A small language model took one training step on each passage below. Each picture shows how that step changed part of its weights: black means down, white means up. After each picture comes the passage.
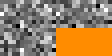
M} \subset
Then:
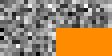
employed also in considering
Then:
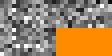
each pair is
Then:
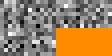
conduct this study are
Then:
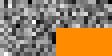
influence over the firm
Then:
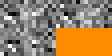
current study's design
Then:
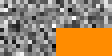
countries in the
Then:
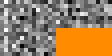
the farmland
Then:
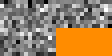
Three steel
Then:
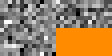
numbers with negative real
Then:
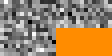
before it leaves the
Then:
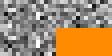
know that for any
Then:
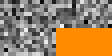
the normalization of
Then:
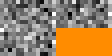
individuals with relevant
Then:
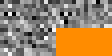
adding the frequency as
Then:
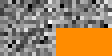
medicine and many
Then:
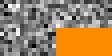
minimal avoidance
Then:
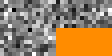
amino acid
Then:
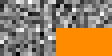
\log n -
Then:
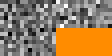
} This generalizes
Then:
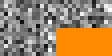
in the regions are
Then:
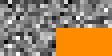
and negatively
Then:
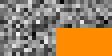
premises of
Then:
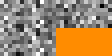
operators can be extended
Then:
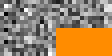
in the stochastic stability
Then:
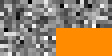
a systematically
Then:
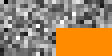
courses. -
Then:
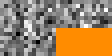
of cars placed
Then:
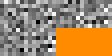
and use clustering
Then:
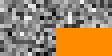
manifold of dimension
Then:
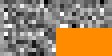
graph bisection
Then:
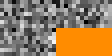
the NE
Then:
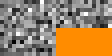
to being fully online
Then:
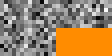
of the vector norm
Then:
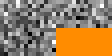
specifically Shiga
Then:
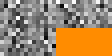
extended ideas in the
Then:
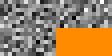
are integer, then
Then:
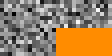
We also extend the
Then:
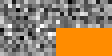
the letter
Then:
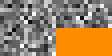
and IPD
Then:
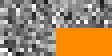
later stages (using
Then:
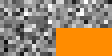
in the loop,
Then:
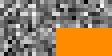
postulate) a
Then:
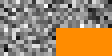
multilinear multiple
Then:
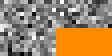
sense that conjugacy
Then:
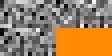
first prove that
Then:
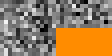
of West Africa
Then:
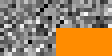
to be quite
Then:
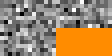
negative modes on
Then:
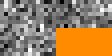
Beyond these
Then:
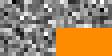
and its importance,
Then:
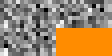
groups in terms of
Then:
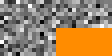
\bigg )
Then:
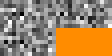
as for Gaussian matrices
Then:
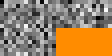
of the first three
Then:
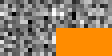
This procedure is
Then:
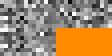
which depends only on
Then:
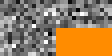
the safety factor less
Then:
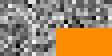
is downsized
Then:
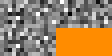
quantitative support for the
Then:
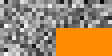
covered by such
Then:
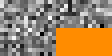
session to discuss
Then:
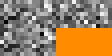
\la a,
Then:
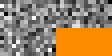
concludes the
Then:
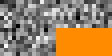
bases function as
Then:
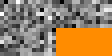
B \leq
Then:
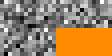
are not poles
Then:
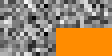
estimation of the deviation
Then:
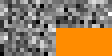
+ {\mathbf
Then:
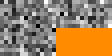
as the MC
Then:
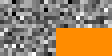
and the essential factor
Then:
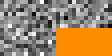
mirids that
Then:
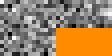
function defined on
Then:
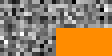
the size of the
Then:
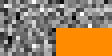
$C$ is
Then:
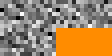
$\zeta$ equal
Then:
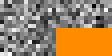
of empty and
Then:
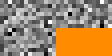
defined above and
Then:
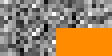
is natural to consider
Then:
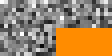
adaptability of
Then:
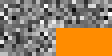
we use a
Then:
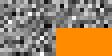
policy to support
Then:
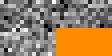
low $\tau$,
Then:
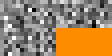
pulses are
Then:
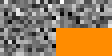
not have the
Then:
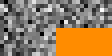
- Year of
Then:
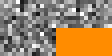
$q$ choices
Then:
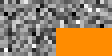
relation of {\bf
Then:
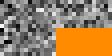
1.$$ In this
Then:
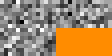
or can be prepared
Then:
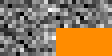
BBAS are
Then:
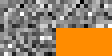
adjustment refers
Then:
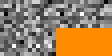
$S$ be
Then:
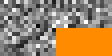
runtime to construct
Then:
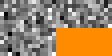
\Omega$. Assume
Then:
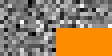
tools Maintaining
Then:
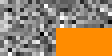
software package
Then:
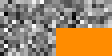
is established similar to
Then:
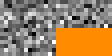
Construction Engineering*
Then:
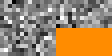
σ and volume
